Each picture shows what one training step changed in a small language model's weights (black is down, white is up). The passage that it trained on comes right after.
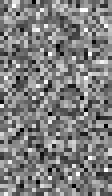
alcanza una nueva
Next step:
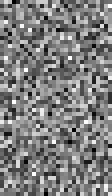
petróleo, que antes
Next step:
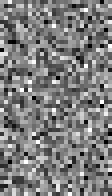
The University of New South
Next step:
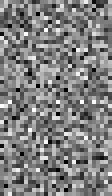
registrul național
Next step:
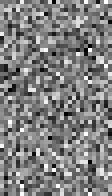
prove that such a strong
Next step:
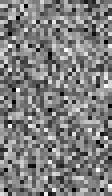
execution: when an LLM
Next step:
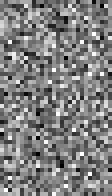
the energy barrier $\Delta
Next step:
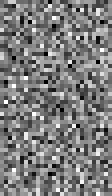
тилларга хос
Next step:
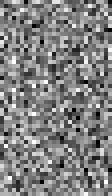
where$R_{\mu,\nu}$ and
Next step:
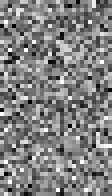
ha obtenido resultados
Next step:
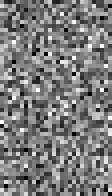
the perspective of the
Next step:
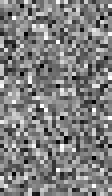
and the Alexander von
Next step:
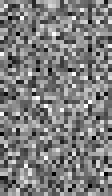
speedup ratio
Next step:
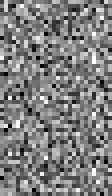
green. Similarly,
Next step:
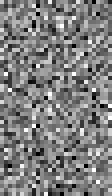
can be applied to manage
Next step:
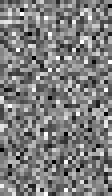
Tirant lo Blanch.
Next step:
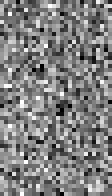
e no decorrer do
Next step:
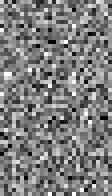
$x$ in $X \cup
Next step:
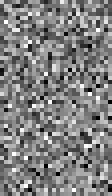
corollary. \bc
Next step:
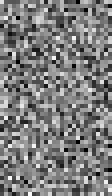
or external is based on their
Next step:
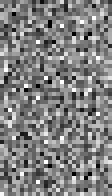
= (\id\otimes\theta\otimes
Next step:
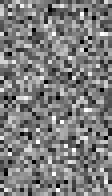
from Hinode/SOT
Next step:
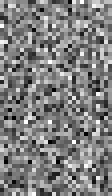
Greene.³ O
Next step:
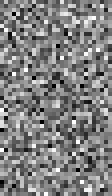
negligible, even
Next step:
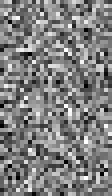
permanente del profesor
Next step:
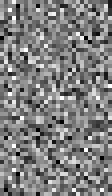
window curvature and
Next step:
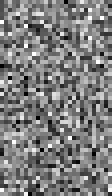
in the derivation of the generalized equation
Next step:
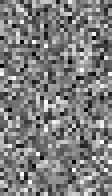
full Hamiltonian.)
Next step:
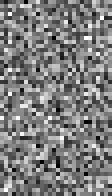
si un SPP permite
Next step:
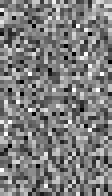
$k>0$, the radial
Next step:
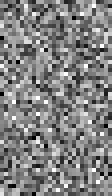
there have been several claimed
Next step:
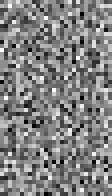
Clinical Hospital
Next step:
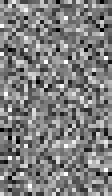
*metodologik va
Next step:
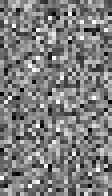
\SS \triangleq
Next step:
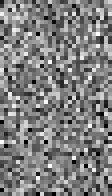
less than support S, then {
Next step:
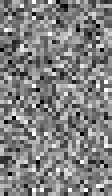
nazoratni tashkil
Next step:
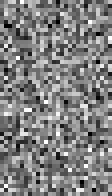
lepton flavor
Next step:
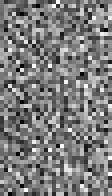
so'zlar ham ana
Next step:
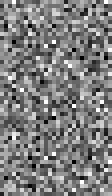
Newton's method for solving
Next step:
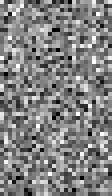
(light green), generated
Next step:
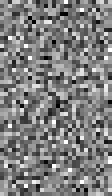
columns 3 to 5 of Table
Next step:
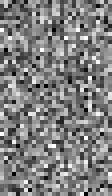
subgroups is called
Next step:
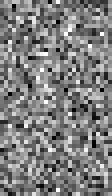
Weimarer Zeit
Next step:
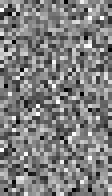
about the orthogonal
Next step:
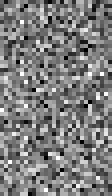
the effective radius indicates that
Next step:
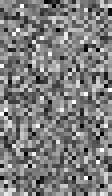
paper is most concerned with the
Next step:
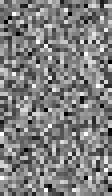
from a general and deep result about
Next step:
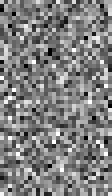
of higher education, a
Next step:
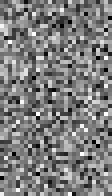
decay processes, in which large
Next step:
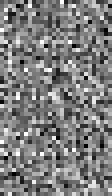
un buen estatus
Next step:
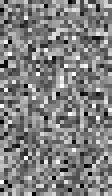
is "PYY". Its
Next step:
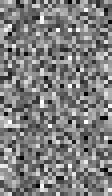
de Preservação de
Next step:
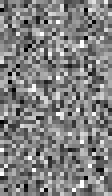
In this section we demonstrate that
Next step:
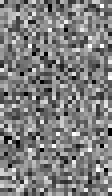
the preceding sections, we
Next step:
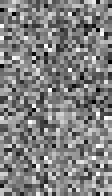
Riemannian manifolds
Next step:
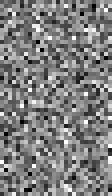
that there is a direct exchange of
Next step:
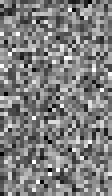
permitir aos
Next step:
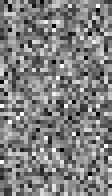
loci{\rm : \rm}
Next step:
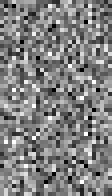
в учебных
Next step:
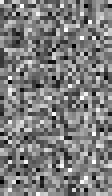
Tua 5 Arif
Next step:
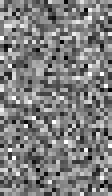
for the curvatures of the
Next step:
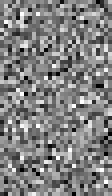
follows by Theorem 10.1.9 in
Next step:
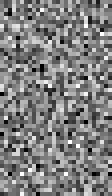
permutohedron is the
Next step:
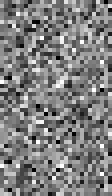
and elastic scattering
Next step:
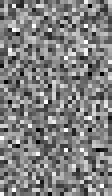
respect to the metric $g$.
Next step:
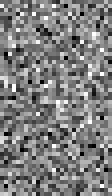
that the shocked plasma is
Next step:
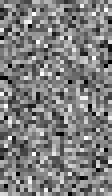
subsequent results. This includes
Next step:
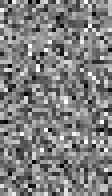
almost touching one
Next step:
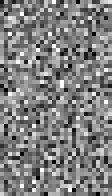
Kadın 43 Gıda
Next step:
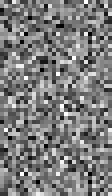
a comparison diagram.
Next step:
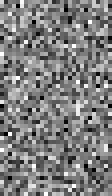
We will say that $\eps
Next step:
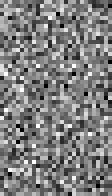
its volume ${\mathcal
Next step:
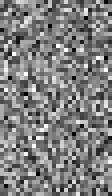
and for three sequential measurements, is
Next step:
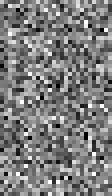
yuqori darajada
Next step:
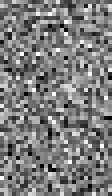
of Ukraine dated
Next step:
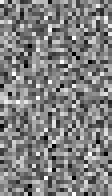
corners, $A$ and
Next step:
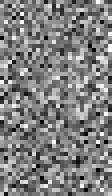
resultant map ensures that the
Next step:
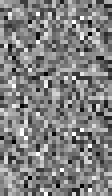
>1, \qquad \gamma
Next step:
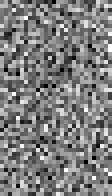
an invariant conformally
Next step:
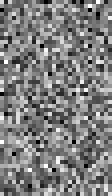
criteria. \item
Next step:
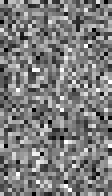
that there exists a positive constant
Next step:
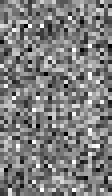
the parliamentary timetable
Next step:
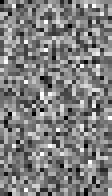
en œuvre.
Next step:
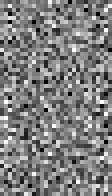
Physics, University of
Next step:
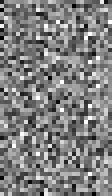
and $G\bar\rho\sim
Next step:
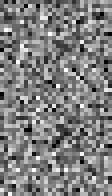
horizontal annulus
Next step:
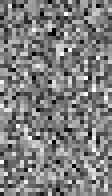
may shift considerably the
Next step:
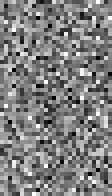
\subset \N \setminus \{
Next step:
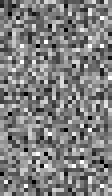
the $k$-space to be
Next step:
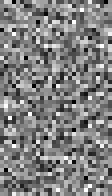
there are many global
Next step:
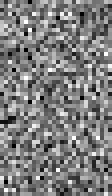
necessarily square
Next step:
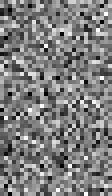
ikkinchi tilni
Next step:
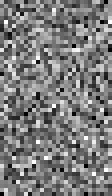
while conducting the research as
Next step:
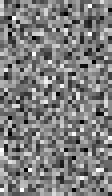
system is neglected. In
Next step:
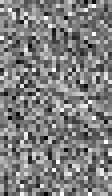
estimate produced under such a
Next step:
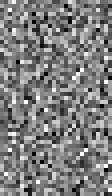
Hence by Part (2) of
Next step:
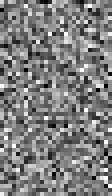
\item \textbf{Training and
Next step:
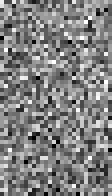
rather natural feature of
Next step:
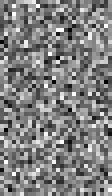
nesse documento.
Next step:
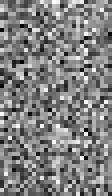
benih tanaman di
